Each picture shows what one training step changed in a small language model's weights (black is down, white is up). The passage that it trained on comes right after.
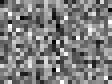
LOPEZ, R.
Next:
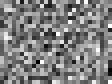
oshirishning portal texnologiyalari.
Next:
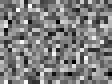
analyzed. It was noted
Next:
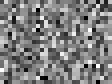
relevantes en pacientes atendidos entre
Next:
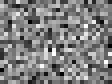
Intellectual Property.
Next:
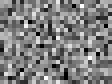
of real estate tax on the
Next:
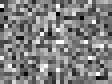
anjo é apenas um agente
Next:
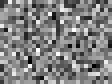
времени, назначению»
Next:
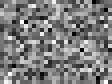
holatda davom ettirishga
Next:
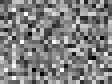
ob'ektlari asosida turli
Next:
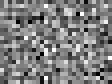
1.) genus proximum
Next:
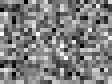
werden die Thesen anhand
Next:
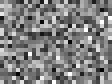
é a casa do arquiteto.
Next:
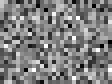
A exigência de formação básica
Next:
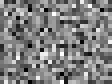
est utilisée de
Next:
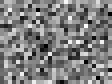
tanlashning 105 ta usuli
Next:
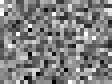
2. O'zbekiston Respublikasining
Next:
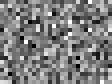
indefiniteness in the
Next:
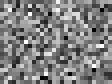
davom etadi. Kadrlar
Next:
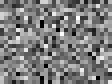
кўзингни оч. –
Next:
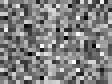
complétés par une
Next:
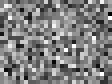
Güzel Director of
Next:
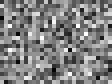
en los siguientes apartados.
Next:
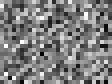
has been an increase in
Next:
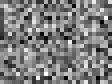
voor de vaststelling van
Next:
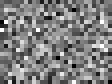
сфере особую значимость
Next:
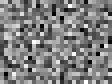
dan meminta user untuk
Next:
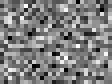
ular katta masshtabdagi ishlab
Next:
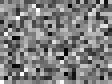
basis of reforming the bar
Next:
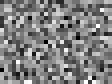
qanchalik ma'no
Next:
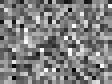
como dinámica ostensiva de
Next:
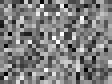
precisa compreensão do significado
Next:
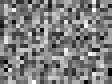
tratamento, sendo as novas alternativas
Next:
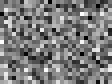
فیض منتقل
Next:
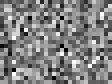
qisqartirish siyosatini ishlab
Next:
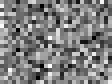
el autoconcepto del
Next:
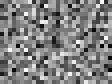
kepada mereka.
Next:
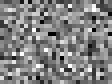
начала движения донных
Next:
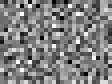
dall'autore per gli
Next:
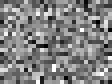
в сфере межэтнических
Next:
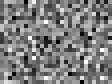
from root morphemes.
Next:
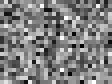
fizică a consumatorului. De
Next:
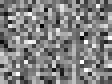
har tomonlama rivojlangan jamiyat va ijtimoiy
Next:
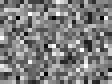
унинг ортидан рўй
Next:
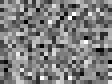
inqiroz fenomenologiyasi
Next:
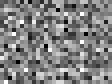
функциями являются не только
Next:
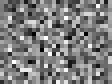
qaratilgan qo‘shimcha
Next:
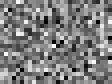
à Ebserh, a
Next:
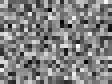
u faqat oxirida
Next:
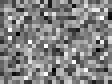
yaratish imkoniyati mavjud.
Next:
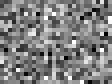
Il s'agit des cas
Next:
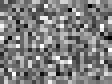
de Maguerez Formation
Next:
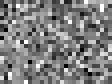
faqat bitta matn
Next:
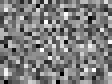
curso *Arte Indígena
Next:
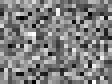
atmosferice anuale,
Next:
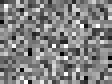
bir dış çevre
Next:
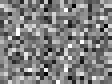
pedagog kadrlarga bo'lgan
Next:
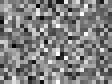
of the species in the
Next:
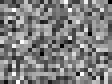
по корпусам лиц с
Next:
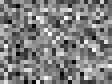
октадециламина и
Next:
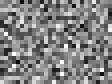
Филологические науки.
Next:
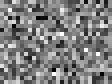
prostir Chernihova
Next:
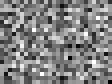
Центр агробизнеса
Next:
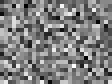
Maksumova Dildora
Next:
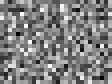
ko'rsatish texnologiyasini
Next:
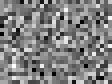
UNIDO hisobotlari asosida
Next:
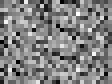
के तहत
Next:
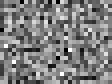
establece las condiciones de
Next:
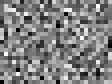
orqali tizim samaradorligini baholash.
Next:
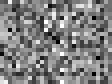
Mamatov Mamajan
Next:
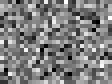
CIS que versam sobre o
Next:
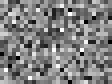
Busarello. A
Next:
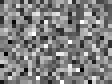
se presenta como un plano
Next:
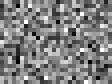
birga quramiz.
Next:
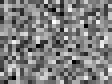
de Busca e Análise
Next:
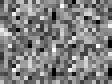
N.V. AMX
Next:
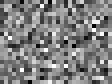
integradora criada através das
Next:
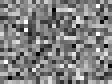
Т.А. Актуальность
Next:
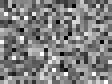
понад 250 тис.
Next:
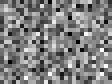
birlikda o'rganiladigan uch
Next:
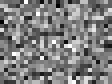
есть постоянный контроль за
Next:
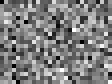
parte delantera de los
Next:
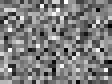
машина, створена
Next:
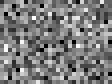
Ellsbury, L.,
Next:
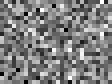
pays et 5 capitales
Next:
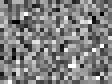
se muestra en el cuadro
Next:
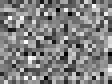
составом и структурой
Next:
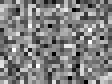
to identify the level of
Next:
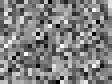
etilgan ilmiy nashrlar
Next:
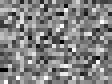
ФИНАНСОВЫЕ И
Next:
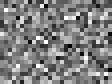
сущности, значении и
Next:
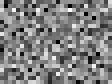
con este nombre: Esprit
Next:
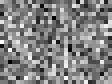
malakali yengil
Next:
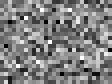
неволей в тисках
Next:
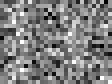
çalışma şeklinin yanı
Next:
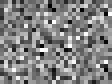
da mais elevada qualidade.
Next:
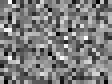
cor da pele desse
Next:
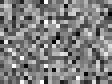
no Brasil**. [S.
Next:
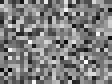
el Tribunal Constitucional
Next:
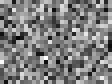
masa ini adalah Umar b.
